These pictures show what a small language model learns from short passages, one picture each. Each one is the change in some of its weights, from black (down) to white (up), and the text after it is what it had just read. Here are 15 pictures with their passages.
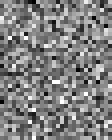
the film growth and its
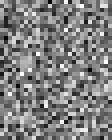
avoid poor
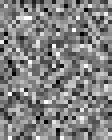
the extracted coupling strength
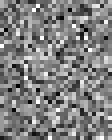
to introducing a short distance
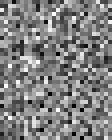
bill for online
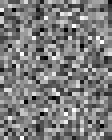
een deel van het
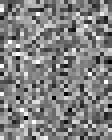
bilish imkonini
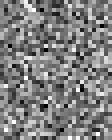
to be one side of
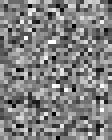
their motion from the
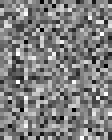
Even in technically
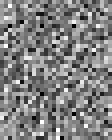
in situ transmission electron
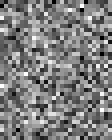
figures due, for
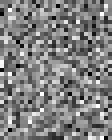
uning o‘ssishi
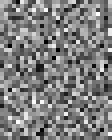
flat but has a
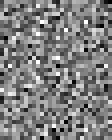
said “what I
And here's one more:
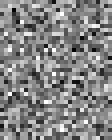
the New Zealand
